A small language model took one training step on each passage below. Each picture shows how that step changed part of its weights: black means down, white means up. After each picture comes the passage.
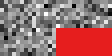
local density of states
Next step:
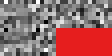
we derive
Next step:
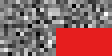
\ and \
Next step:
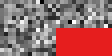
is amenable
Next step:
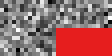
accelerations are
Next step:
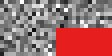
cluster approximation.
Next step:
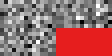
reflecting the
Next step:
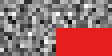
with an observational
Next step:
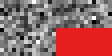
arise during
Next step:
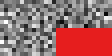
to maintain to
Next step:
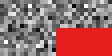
be also significantly
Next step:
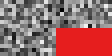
of the state of
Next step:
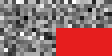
Once we
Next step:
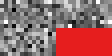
enough, a
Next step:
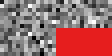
the expectations
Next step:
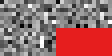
the radial
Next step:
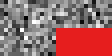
expectation value
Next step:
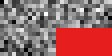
asset, we
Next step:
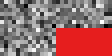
is much lower
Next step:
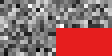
not be possible to
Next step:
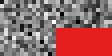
the contributions of
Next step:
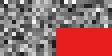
taken at a
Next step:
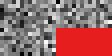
the notion of
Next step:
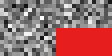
after optical
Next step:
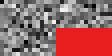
the total number of
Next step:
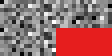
the heat
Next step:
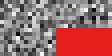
steps for each
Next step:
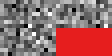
At this
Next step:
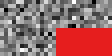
generated in
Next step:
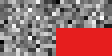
much smaller
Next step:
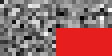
some care
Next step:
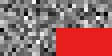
track only
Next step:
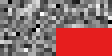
(i) the
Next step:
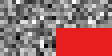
even for an
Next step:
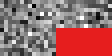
a surge of
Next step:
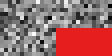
heat in
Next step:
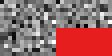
the number of
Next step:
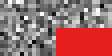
order 0 in
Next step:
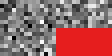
corresponding theory of
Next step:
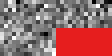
power law is
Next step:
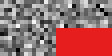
of such a
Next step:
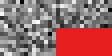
as a forming
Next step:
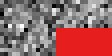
theory and perform a
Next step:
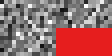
report a
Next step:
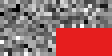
In this model all
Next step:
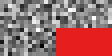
from external
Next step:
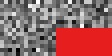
we have not only
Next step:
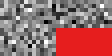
cost of
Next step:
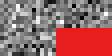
\sim $
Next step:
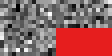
\in A,
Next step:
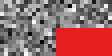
over the electron spin
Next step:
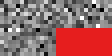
research at
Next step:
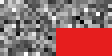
Hence, the
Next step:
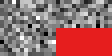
used. The other
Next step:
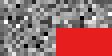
where $P$
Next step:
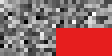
least an
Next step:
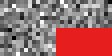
planted would have
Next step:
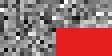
heads in
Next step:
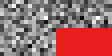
inside a
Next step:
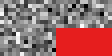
on the noise that
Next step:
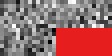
etc. }
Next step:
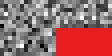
wave equation; the
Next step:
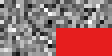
present a method to
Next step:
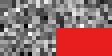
the light cone
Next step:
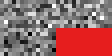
bind the quantum
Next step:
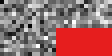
our framework can
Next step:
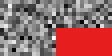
identified with the
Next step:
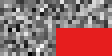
derivatives in
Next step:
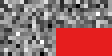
approximation of the
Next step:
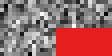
effects associated to
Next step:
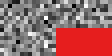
the effect that each
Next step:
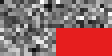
The search data
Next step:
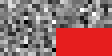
Then, in
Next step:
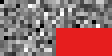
the desired
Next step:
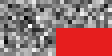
derived based on
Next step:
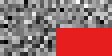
liquid and
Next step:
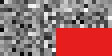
the observations,
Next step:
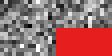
theory provides
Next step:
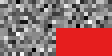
higher than in the
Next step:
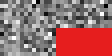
as the probe
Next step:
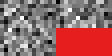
most lost
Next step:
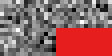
and the full
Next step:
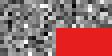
$F$ to
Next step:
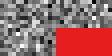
as described in
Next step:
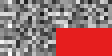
to fields,
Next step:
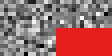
for a classical
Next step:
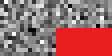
space (see
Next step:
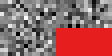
\chi }
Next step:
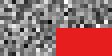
of photons and
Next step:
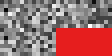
to learn
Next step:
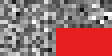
of the {\it
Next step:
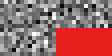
all frames of
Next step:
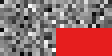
the H0
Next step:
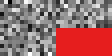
step in the
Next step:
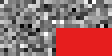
the linear equation:
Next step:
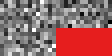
Therefore the
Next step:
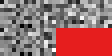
the string
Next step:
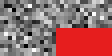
linear order of the
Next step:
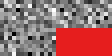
to deal with
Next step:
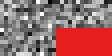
modifies the
